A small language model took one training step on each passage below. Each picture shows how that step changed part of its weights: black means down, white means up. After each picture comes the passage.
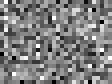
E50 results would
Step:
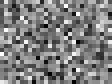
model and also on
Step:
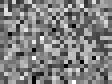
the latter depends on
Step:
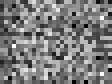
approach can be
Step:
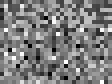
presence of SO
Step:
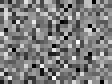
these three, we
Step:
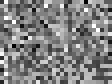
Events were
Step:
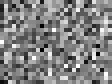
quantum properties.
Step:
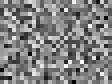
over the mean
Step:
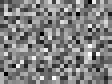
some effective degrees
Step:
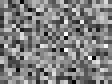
underground mass
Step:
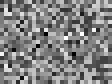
the role of
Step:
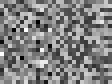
of a phase transition
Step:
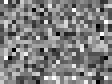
so we have in
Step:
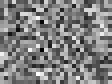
for $\lambda
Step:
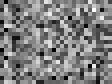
been used to understand
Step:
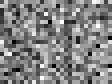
continuum at
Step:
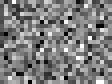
improved limits
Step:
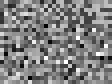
obtained by solving
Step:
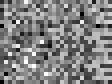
each containing a
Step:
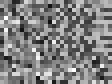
GHz have been
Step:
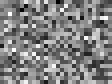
down to $V
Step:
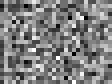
exceeds the
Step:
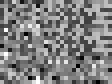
Coulomb interactions
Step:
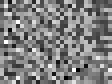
this Appendix, we
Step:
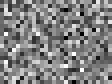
the formation of
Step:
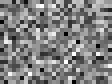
understanding of the
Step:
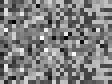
components of the radiation
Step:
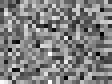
taken into account through
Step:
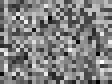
call it the
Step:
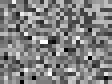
for communication could
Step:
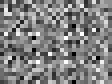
the calculation of the
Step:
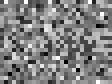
network automation,
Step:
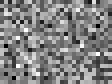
all the magnetic entropy
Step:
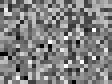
the nuclear region,
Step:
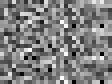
for $\theta =
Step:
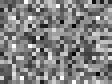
size. We
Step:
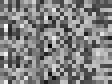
lies in
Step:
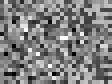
case, the assumption
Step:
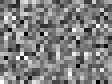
are never stable
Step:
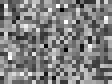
neglected. In
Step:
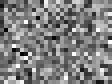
work introduces a
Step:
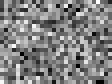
particularly involving
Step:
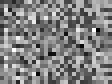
a sharp
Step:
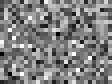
network. The means
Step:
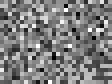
with spin one form
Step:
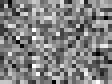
accessible at
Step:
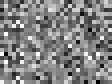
mostly pure
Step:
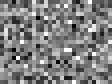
govern molecular
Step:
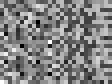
of bosons within
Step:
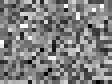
after obtaining the
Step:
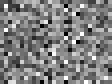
formation and evolution of
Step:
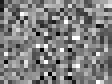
computations only for
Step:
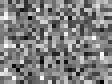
$A \ge
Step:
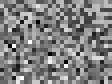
of grain
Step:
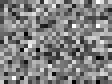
design of the
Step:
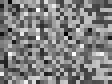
improvement across
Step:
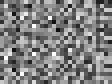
also used in the
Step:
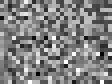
but by comparing
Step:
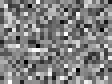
larger than 6
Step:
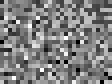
Since the mean
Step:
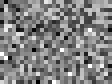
been given in
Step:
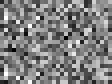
The solutions of
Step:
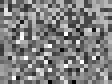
the different characters
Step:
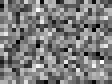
tends to give
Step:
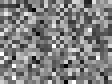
on the total weight
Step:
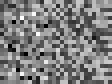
decomposition techniques,
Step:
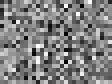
each other and to
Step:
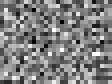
parameter. The
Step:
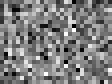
focused on a
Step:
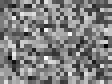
can be reduced to
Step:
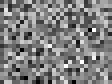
the atoms
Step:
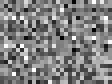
$r$ increase
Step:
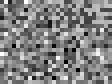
indicating that while
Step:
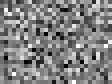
the canonical
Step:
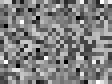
of Santa
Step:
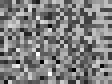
Based on a
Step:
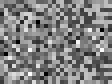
of our sources.
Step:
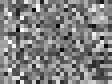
to this correlation are
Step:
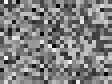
we have obtained the
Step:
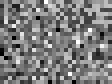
research interests focus
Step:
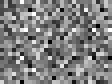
be found analytically
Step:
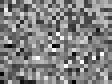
the models, the
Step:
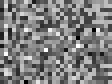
white light beam
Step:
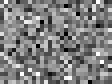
1 and Part
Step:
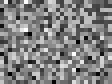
pressure, thus,
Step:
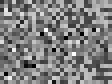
the diagonal
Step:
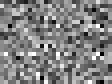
\Sigma}$ and
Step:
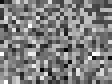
This hints
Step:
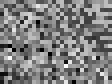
of the simulation all
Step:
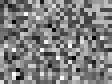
introduced above),
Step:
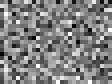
these results show that
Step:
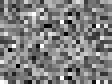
convective flow
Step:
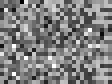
channel). However,
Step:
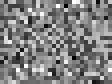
the perceptual
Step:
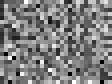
amount which is
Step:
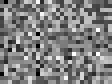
them versus time
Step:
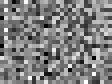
curves) and
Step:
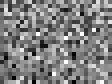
the presence of additional
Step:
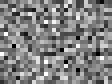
by associating a
